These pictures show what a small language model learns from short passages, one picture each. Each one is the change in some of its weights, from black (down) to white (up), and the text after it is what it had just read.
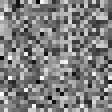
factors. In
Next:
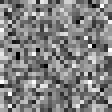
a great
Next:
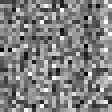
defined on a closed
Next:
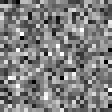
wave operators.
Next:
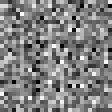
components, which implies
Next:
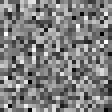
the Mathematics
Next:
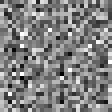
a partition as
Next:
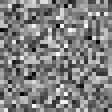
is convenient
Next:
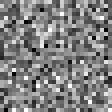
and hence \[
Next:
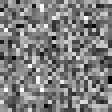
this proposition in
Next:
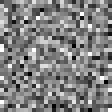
and idempotent
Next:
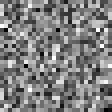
of the RB
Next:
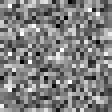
is the assumption
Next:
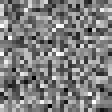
of positions and
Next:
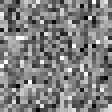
modelled in the main
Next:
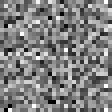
\subset {\rm
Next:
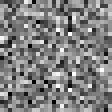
aligned grains
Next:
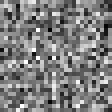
the SRAM
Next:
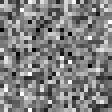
any instance of
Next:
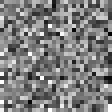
operator in the space
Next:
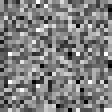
- \frac{\Delta
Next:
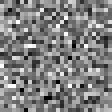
size, which is of
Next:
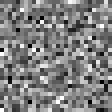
have to show that
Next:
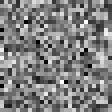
we can construct the
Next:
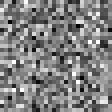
Concerning the
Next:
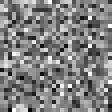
and it is very
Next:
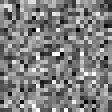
the PEVA
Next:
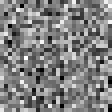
answer was
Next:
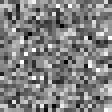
the computational domain
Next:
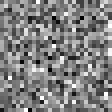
This provides a
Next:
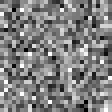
as used in previous
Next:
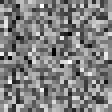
with 6 boundary points
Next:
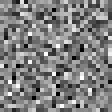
weight $\alpha$ }
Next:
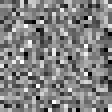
given and $U
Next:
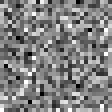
a fair share
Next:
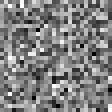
$u$ is
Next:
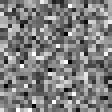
limiter is
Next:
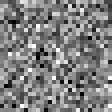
(The LA and
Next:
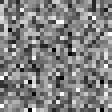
4 hours,
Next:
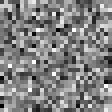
the determinant of the
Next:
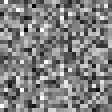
every finitely presented
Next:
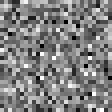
grid will have the
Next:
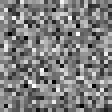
section 3. In section
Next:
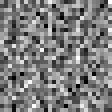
managed using
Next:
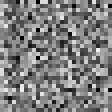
degrades the
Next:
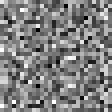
labeling} of
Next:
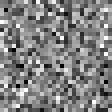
45 of these
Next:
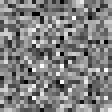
the consequences
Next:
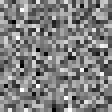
%We present in
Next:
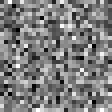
direction of wave
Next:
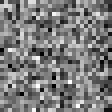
the latter case,
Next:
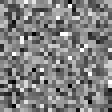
and also at regional
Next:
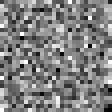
and on the initial data
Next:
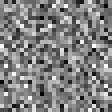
knots and
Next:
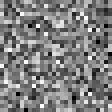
database. For
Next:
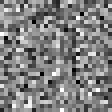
two rows
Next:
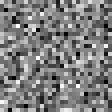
Ion Current
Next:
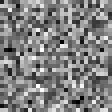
the notion that the
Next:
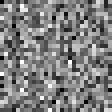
at least we are
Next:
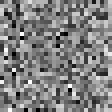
at the interface between
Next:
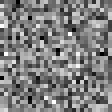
to make the total
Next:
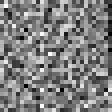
an associative algebra.
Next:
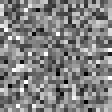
of all finitely generated
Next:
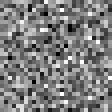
is a freedom
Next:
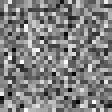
{\sf Askar
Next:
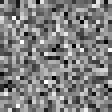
generality we assume that
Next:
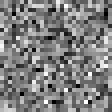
approximation theory of quantum
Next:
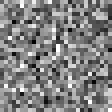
and $Y$ are
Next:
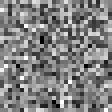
Era and Their
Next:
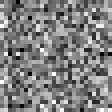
to show that they are
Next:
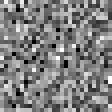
$\gamma$, when an
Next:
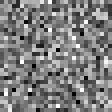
we substitute
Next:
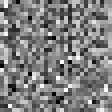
us to focus
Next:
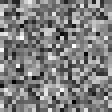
configurations are
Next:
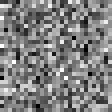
corresponds to the
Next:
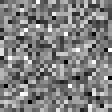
The sample mean is then
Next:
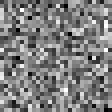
torus in
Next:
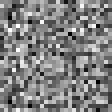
that all integers
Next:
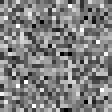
compatible with
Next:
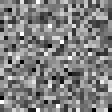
If $k$ is
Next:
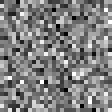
process whose noise
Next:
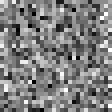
steps, if
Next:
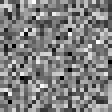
the partition function
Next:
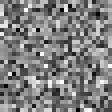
of Conjecture
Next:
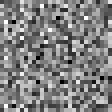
1$ but we do
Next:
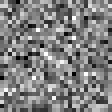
limits to the
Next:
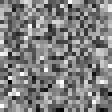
of fully
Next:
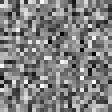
all processes with a
